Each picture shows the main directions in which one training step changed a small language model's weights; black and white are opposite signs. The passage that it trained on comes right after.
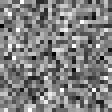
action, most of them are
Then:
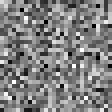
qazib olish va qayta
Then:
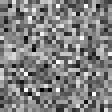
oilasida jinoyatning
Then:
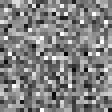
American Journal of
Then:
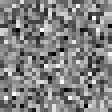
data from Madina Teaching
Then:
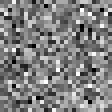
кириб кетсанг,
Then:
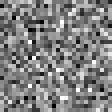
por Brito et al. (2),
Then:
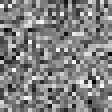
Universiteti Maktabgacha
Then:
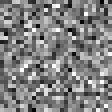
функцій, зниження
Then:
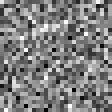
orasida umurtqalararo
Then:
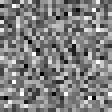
conteúdo explicado sobre os
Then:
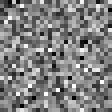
qanday o'zgarishi
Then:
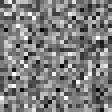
y la industria. Ya a
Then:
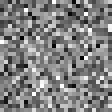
del Centro Andaluz de
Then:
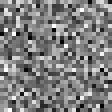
of artificial intelligence:
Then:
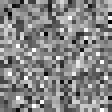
the comparative visual outputs,
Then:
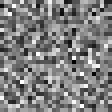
de interseccionalidade de
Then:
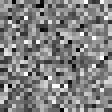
ilovalarini har qanday
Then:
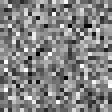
On Hold IT security
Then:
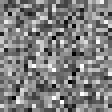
into the few paragraphs of
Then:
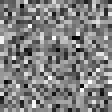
egli che alcuna monade
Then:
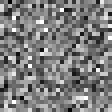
vaziyat yaratish, til
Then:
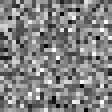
signallarini, elektor
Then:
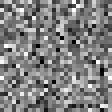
estable, por lo general, en las
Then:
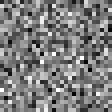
personal data and upload
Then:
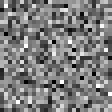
Mahalla boshqaruv
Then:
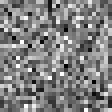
the number of pink cones commencing
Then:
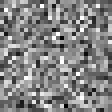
on a shared physical
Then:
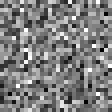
impact on their English
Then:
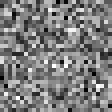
nivel local, muchos
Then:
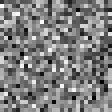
mês de análise, de 0
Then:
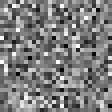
no reduction in the value of learning
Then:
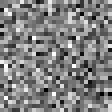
his nation's experience during one
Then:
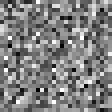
it means it is inevitable,
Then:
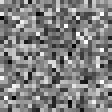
(%) Available Memory (%)
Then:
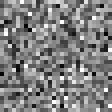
rate has been examined in the
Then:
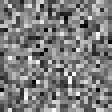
authors read and approved the
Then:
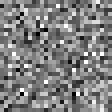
Bu boyutlar okul
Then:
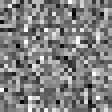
Menschen an der University of
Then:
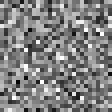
exclusivamente aquele que se
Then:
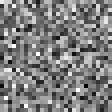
se seguiram a essa onda
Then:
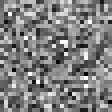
into the language of visual
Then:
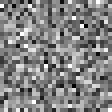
que o rol constante no
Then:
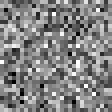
Foreign Workers: A
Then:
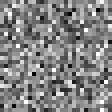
the traffic-adaptive,
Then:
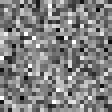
consumo de luz. *Sin
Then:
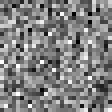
related works focus on
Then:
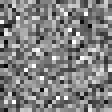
the explicit modelling methods.
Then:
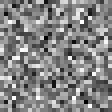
quality systems are systematically
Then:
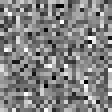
of society has put forward
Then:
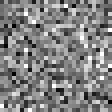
Massenspektrometer 5
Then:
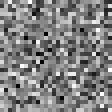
site est cité entre 50 à
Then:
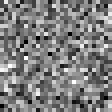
we introduce cylindrical
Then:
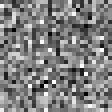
mobility, in case of
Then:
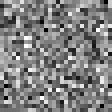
target of many studies
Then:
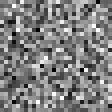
reactions to the used biomaterial.
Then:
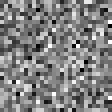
nur das Publikationsjahr
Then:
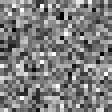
aspect are investigated. The need
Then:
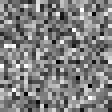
and to identify the most suitable
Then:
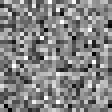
de Granma* 14
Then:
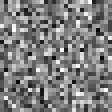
– known as ‘emergent
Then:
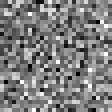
l'espérance en la
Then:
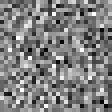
Centre for Alternative
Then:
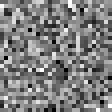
m_t^i , the fraction of
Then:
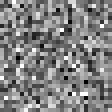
The plant attains a length
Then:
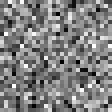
a coloured compound of the
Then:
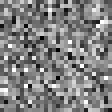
payment was categorized as
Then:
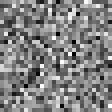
distribution located on the x
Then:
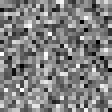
INDEC, Río
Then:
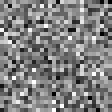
You can imagine the name of
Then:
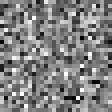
frei verfügbare
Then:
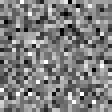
statistically significant due to
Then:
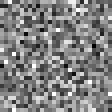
denuncia social y la existencia
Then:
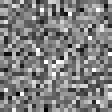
deficiency and excess), and the
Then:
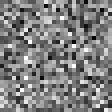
бошқа оғзаки
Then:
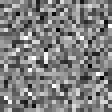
Case Study Analysis.
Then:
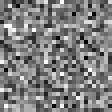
With a rise in the number of
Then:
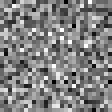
which emphasize the importance of
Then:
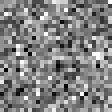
И УСЛОВИЯ
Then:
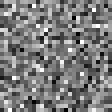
yanada sifatli ta‘lim
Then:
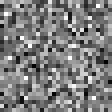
material. The solvents were
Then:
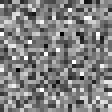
vezne kıt'a
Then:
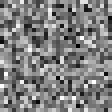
forming certain standards of
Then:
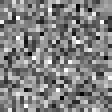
give the best weed control
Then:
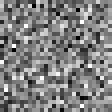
John Warwick)'
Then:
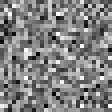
the hydrogel is likely to
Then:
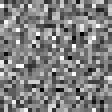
partir de la seconde moitié
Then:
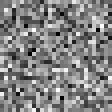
method the malpractice of
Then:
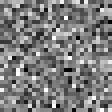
levels better than other measures of the
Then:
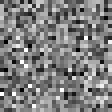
foram abordados conceitos que
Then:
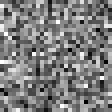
music in the classes, like
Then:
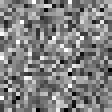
аномалій будови
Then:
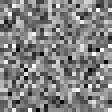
the patients recovered with proper
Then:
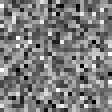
market innovation is to give
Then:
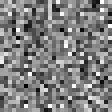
analyze this relationship, but there
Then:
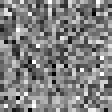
de povos, cada povo
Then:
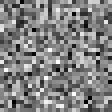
for further optimization. 4.
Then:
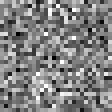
dental caries in school-age
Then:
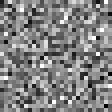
Naturalismus im Vergleich
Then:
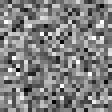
оказывает вредное
